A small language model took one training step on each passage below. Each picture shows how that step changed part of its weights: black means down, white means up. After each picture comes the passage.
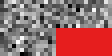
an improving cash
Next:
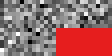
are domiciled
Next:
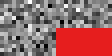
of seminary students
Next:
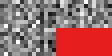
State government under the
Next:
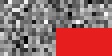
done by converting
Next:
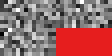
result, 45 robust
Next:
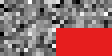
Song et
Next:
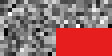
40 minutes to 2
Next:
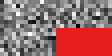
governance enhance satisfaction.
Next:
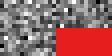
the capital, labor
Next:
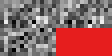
implicitly or
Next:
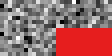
study concluded that despite
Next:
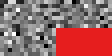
was studied in 8
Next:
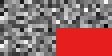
of women.
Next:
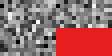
Yeast8 to
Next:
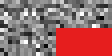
Fo :
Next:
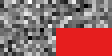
the political and
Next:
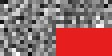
given in Table
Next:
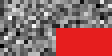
professional duties and
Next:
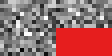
interesting research insights.
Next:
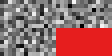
effect of giving
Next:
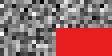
assumed dianion
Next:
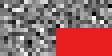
within the wetlands
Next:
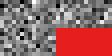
are debates about
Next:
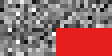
real-world dataset
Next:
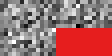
authorities. Results After
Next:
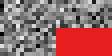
competence concerning students
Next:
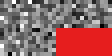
a plurality
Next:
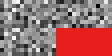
many different forms,
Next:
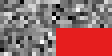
The biopsies
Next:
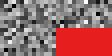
five sampling points might
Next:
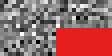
university had equal
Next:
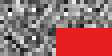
writing. Hence,
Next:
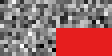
tree involved J48
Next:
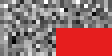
there is no energy
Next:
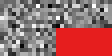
to influence the work
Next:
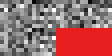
forward. Statement of
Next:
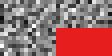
revisions, the
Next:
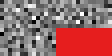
improve performance of their
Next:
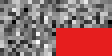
special attention to the
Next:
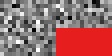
interference occurs when
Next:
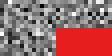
encompasses various
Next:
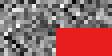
Overall, our study
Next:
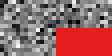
was higher than Na
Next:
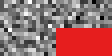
the influence of current
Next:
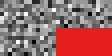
of training of teachers
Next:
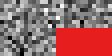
base, that
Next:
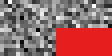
to provide increased accuracy
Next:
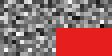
of a cancer
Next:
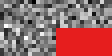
cancers in
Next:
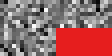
term phenomena but
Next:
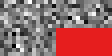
the Effects of
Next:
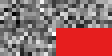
Abstract: The
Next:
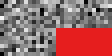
137 publications in
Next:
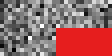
talk also highlighted
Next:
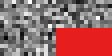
the above expressions,
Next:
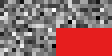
of Griffith
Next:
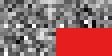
We first introduce the
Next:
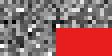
dynamically for
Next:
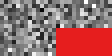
.if the power
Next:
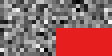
fish are used as
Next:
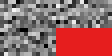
experiments were conducted in
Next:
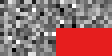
results of developing a
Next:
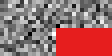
Research involving human bodies
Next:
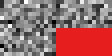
milch animals of
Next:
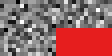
and incubated
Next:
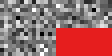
results in the control
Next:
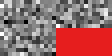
> 0$), correspond
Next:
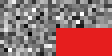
development of this project
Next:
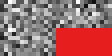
performed a comprehensive search
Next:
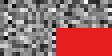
PTC and the
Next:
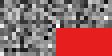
have become more aware
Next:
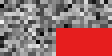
1. Provide
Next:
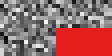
quite significantly able to
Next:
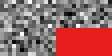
the still is improved
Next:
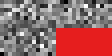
checked. If
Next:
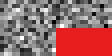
fillers was
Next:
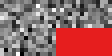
to monitor and
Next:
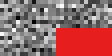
sections for each
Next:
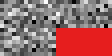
select 300 respondents
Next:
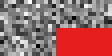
the statistical analyses and
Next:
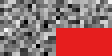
we note increasing
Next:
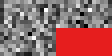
de datos
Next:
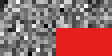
improvement beyond the addition
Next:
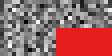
patches, often
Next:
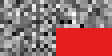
have offered variants of
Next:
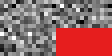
Main simulations 10
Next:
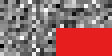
test product). They
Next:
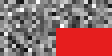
Furthermore, the
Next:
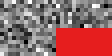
the botanicals
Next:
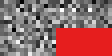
are transformed into
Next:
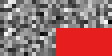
view showing soft
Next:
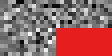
were measured through
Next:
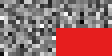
in the field of
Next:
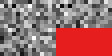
m3 Max size
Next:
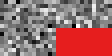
test was examined to
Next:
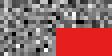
that make up the
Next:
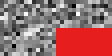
of the Steering
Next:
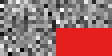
signal host.
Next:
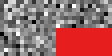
category in which a
